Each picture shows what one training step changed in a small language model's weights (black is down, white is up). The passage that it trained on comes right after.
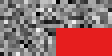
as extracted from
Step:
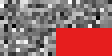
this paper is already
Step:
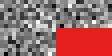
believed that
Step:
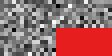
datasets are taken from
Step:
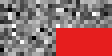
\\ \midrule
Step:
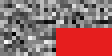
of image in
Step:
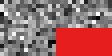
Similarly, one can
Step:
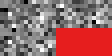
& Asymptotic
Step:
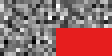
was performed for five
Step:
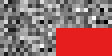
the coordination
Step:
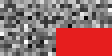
to be a function
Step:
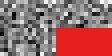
images, an extensive
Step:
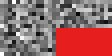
in the third paper
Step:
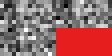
only the partial
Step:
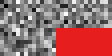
levels of security and
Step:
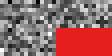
to the notion of
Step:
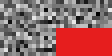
of brine
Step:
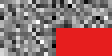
holds when we
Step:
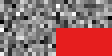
The study then
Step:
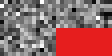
In the Born
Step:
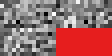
reintegration of
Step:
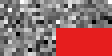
the one-time
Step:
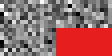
Government of the
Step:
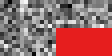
only discussed the nuclear
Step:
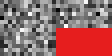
its original form.
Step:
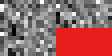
The singular
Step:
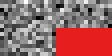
concise numerical summary
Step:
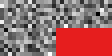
pixels. The
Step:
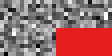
strategy that is
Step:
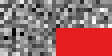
words formed by the
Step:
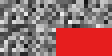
present results from our
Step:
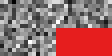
animal sources by
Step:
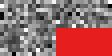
metric from the simple
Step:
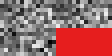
than the electron
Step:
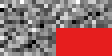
d \theta d
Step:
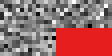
environment, thereby increasing
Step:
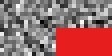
and write simply
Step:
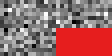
declare no
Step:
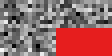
in the future.
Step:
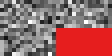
GR are based on
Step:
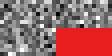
related to personal actions
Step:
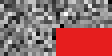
before the emergence
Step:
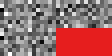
expectations. In public
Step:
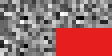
foundation of China
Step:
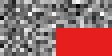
cloud directly into a
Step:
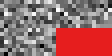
terms of performance is
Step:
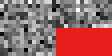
between the two groups
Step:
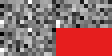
tasks of the
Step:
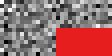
be mentioned here that
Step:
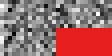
installations these
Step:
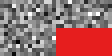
applications may be hard
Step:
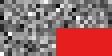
biologically important
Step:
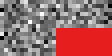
appear to descend
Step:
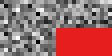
data into account and
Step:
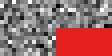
which is immediately relevant
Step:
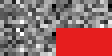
excluded due to computational
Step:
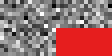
excited). It is
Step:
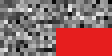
of the five remaining
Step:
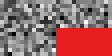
to provide insight
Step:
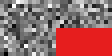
some courses,
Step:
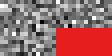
$M$ is
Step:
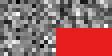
Nations International
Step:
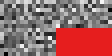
accuracy, with a
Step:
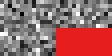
H is defined only
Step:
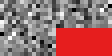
moving parts (such
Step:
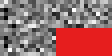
initial perturbation}
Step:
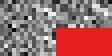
collected and analyzed using
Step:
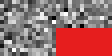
outer Galactic disc
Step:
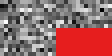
the conclusions of the
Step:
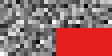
analysis are necessary for
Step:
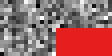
more the capture
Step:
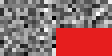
sample. We demonstrate
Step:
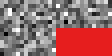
crop growth and
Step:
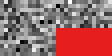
the UE,
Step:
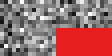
pleased with
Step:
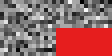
of the mean of
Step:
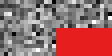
including gender equality,
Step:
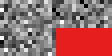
because of the free
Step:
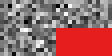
color indicate the
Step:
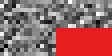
in East and
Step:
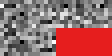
in principle observe*.
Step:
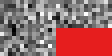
cellular and molecular
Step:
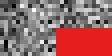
the simultaneous formation of
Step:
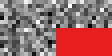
view, the
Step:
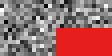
the OSDC
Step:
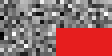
a network consisting of
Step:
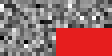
is true or false
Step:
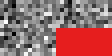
by the external force
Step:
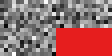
that "the best
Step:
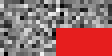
climates had more
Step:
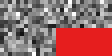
1 Introduction How
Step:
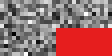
spin model is as
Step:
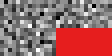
uniformity. All
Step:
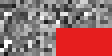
productive in countries
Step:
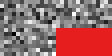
have correspondence in
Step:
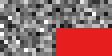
For our example,
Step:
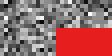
the users are
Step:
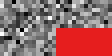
informed consent
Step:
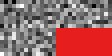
are forwarded to
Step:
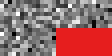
Maps application,
